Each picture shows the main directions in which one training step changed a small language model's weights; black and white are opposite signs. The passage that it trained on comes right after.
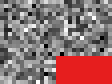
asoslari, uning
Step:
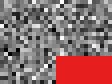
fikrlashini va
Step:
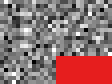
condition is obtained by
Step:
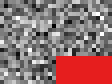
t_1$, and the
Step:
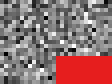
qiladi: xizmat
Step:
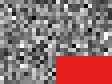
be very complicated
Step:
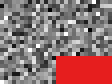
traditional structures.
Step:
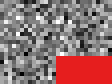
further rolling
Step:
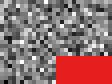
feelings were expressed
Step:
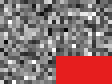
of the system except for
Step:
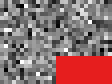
Yosh bola
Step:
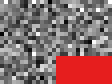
extract. The particle
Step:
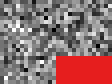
the middle
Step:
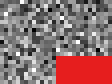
conventional measures,
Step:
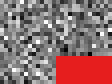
the spatial location
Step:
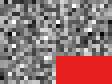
with integrated BC and
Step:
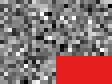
ж родини
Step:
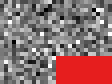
of a Lion*,
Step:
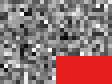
figures are not
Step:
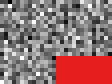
this for the correction
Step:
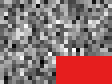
de definición
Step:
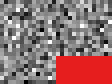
innovation program
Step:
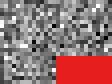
storage (the
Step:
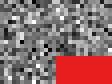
assegura aos
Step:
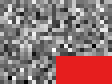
content navigation
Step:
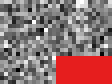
system is in charge or
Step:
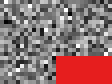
be resolved in
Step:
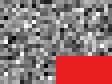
Eng matonatli
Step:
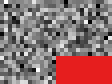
and a dip at the
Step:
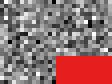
in Pandemics}
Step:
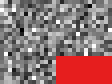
customers see
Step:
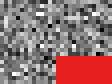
de la taille des
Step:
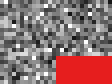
va iqtisodiy
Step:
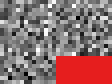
future work.
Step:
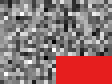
the argument that some
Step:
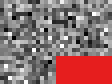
the adoption of
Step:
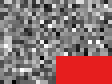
introduction of
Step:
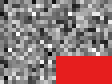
the bacteria change
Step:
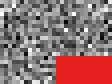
of aestheticism
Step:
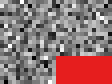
was already
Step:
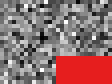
of regular eating
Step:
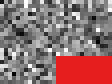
between these two states allows
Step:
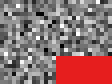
that the agent must
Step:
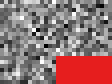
order phase transition
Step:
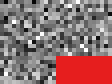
работы. С
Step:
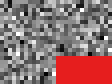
lo acoja,
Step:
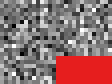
composite, which will
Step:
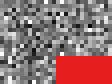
quantificar seus
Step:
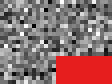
учених з
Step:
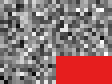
the excited states
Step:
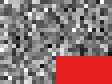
1. Modified
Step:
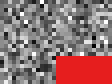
machine gun
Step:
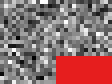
of the little
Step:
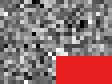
kartal, bir
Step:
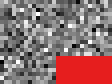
with brainstorming
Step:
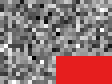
de integración con
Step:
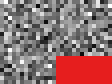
of $T$-linear
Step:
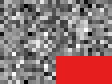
shocks inside
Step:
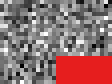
energy is one of the
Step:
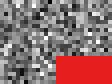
the power spectrum of
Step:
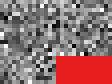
treatment should be
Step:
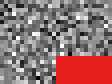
be performed using a
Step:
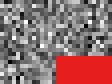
enfrentadas por
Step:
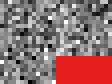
of substrate temperature
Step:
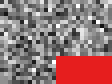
Through surface water
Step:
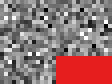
points; here
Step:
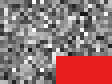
pectin yield.
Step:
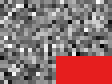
which can be found at
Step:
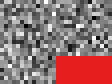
assessed the differences
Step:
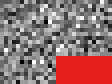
acurácia na
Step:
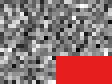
to fire because
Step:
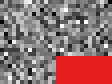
those stages. We
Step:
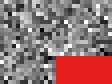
the mass loss rate
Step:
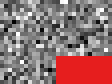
and Rx, the
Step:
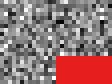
To label a
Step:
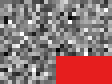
sequence. The
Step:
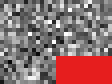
in order to quantify
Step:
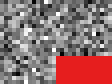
relationship of
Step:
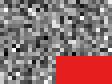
in multi-cavity
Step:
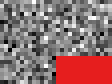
to life,
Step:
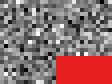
denunciaron que
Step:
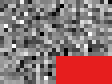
month 6 until at
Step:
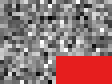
is one of the most significant
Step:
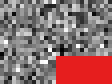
the freeze-out
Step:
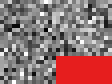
less localized than
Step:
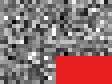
таких как
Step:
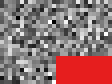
assumes that source
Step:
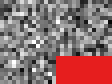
best model results are
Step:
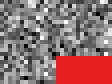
of Physics,
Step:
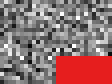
con su nombre
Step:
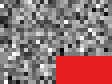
In general, however,
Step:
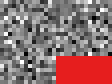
и начального
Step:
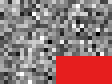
poder completar
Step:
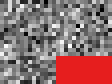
different perspective;
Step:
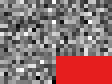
delivered in a
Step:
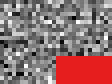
in the Hilbert
